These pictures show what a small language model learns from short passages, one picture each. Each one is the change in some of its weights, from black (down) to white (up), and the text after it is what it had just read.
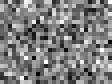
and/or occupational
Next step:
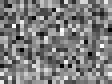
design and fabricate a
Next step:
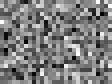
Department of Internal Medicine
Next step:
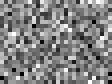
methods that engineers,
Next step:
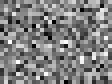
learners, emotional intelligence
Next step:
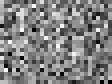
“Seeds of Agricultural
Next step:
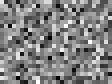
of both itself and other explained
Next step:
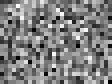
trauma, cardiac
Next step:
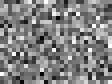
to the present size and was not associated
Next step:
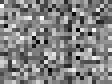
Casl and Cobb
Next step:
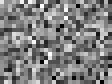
rl \leq n -
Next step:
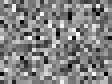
the culture of precaution, as
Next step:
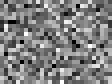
river basin management to future
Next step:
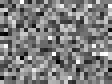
face of reality.” That
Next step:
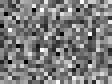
focused requirements-gathering and to
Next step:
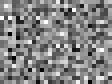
(7)$$ In this particular application,
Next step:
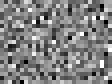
and flow rate for a reliable and
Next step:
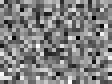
under was 5.29^x
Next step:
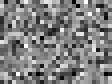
was distilled under reduced pressure with
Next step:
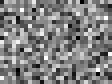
Description Code for OHM
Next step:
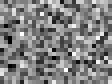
half of South Africa
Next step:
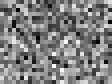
4 Moderate but unstable -
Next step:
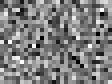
is due to a v .
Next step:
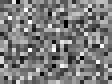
cosmic forces, along
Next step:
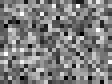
respect to the selectivity and
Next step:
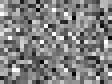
This further weakens the attempt
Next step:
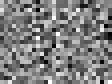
the free evolution of the relative
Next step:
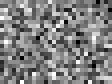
- Zvarevashe,
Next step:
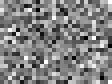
the sectors of road
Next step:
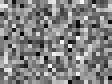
University of Batna,
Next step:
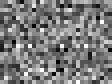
members are still united in farming
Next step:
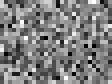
of the study is due to the need
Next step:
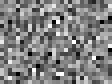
greatest influence on 222 the
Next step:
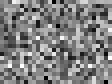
with the standard drug acarbose
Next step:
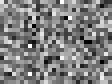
that²⁴. The ratio of
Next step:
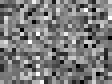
the maximum stress from i^{th}
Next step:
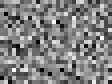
Medicine, Mansoura
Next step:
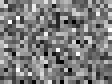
Components Others MW
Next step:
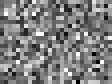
pressure bar 60 Condensing type
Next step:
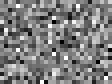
stress-strain modes -
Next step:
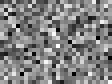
mixborders are
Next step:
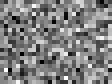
95% of deaths caused
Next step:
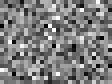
component is provided by the development and implementation
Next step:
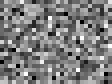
spring loaded nozzles
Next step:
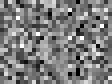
are VEGF-E and
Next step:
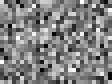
of the inhibitor additive
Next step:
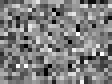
3 month - Large,
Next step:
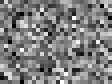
best ones might be challenging.
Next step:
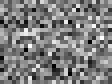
you consider to be the most important?
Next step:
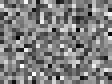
shows that persons involved in
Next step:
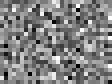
G in the first call to the
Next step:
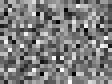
related with this WP; -
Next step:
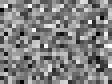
and compressive behaviors of the
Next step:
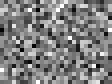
the second period before they take their
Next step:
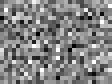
A portion of the plant extract was
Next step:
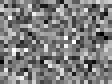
through ASTM Standard
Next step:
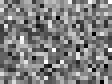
be used beyond research, for
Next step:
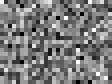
of Dunjska
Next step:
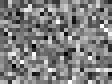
hope that this is also true
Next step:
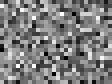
task that typically has less data available
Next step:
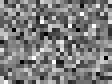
showed that $p_{2n}
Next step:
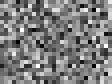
the Job" as the most
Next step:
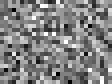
that lean practices must be integrated into
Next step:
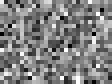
of proper on-farm facilities
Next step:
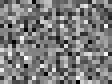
for the destination of which the
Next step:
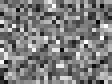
effort in [6] reports
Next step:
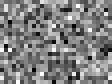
gaps in the management of unified
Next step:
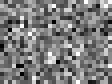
belonging to a minority
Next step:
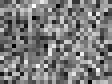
fibre for P specimens.
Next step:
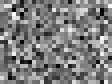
Mountain Research Centre,
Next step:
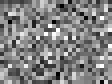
windings is shown in Equation
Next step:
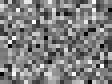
and the rest of the MCS
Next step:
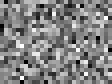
with industry peers. They represent a
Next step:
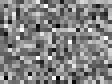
with the stomach, in 3
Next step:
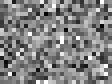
T, Singh BK,
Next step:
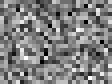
pupils' test anxiety
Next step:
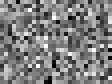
the spectrum prevent its efficiency.
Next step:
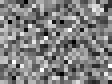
Gear Habitat impact score
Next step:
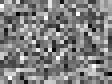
effect on the plywood
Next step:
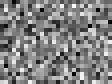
such as prematurity, have
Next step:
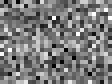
design; identification of factors that affect
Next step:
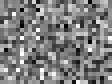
for the future to handle the
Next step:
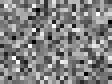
Be²⁺ lower than
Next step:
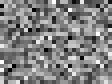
BVBA AIG
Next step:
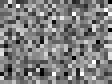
medium into water at room temperature, resulting
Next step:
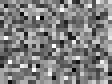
form cartels^[46].
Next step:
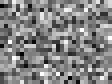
Laviale, Rune
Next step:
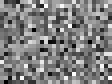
area Bankssts L
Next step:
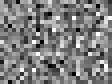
in tension and conflict with each
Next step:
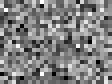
areas are razed to
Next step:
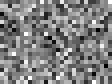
sectors of economy, including consumer
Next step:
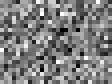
M SD 1. The Library
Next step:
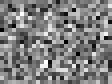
local level—identifying
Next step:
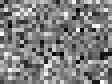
crop diseases, but also increased
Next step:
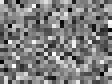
of fingerprints.
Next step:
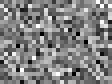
K fertilizer
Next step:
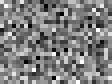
specific dataset and not able to adapt to
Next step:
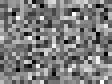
the viscoelastic response of the
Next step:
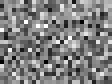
ligand (1.0
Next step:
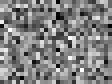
achieve greater impact and applicability through work
